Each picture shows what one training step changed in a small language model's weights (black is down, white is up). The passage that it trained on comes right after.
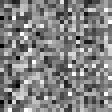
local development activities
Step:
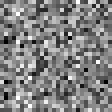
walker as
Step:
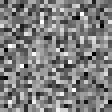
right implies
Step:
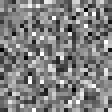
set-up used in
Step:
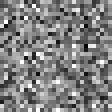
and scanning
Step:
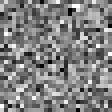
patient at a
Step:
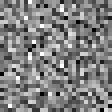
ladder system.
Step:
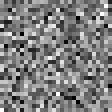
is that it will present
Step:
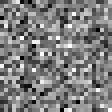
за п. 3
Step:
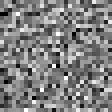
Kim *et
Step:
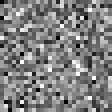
new IIMs
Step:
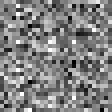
dos modelos
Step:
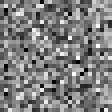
omtrent de
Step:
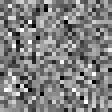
$k$ and shown
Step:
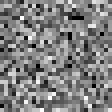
are twice
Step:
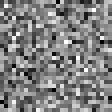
process emanating from
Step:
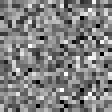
the traditional
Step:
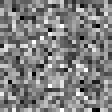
matches the
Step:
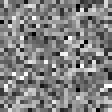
admits a
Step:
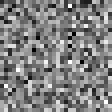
type of our system
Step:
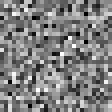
the plasmon
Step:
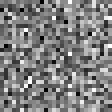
students every
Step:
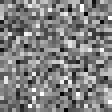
\beq {\cal
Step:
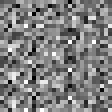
and the other at
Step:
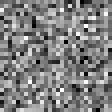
of technology also
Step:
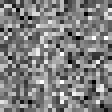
important feature, as
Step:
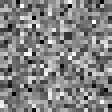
needs to be
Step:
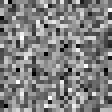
major groups
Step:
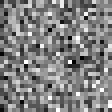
time interval of
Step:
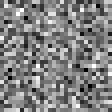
sur diverses
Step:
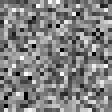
spin ${\bf
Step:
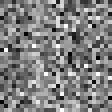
output phase structure is
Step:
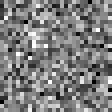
disminución de
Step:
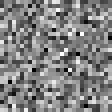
with the wave,
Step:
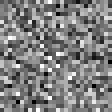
considered for full
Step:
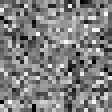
of the strongest
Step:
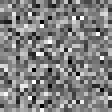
ARC and
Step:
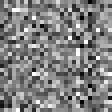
perquè fa
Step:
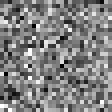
be to generate the
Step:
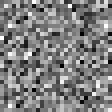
o costes
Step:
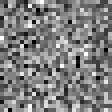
beyond} the
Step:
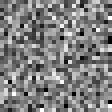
the blockchain
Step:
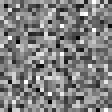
the Modification
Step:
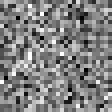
programme under
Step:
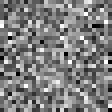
peak profiles
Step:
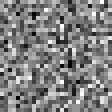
screening in
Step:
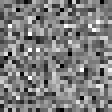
the vessels used
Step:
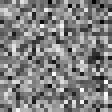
the HRCT
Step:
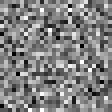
vector-form \\
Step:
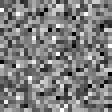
deontologik va
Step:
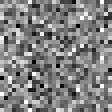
19 window was
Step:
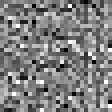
each block of
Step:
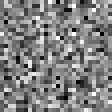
emerged. In
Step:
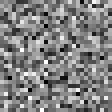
The experimental results on
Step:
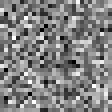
The extract was
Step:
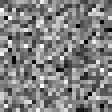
combining with
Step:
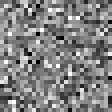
in line with those
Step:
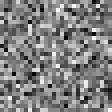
updated. For
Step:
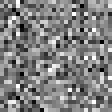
Formation of
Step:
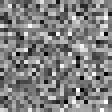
method} To
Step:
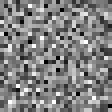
ejected from the
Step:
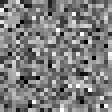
сети, а
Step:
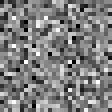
distance of the
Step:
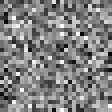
first stage is
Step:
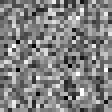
in the equation of
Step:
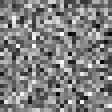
the new state is
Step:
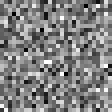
include lines for
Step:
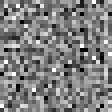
**Name of
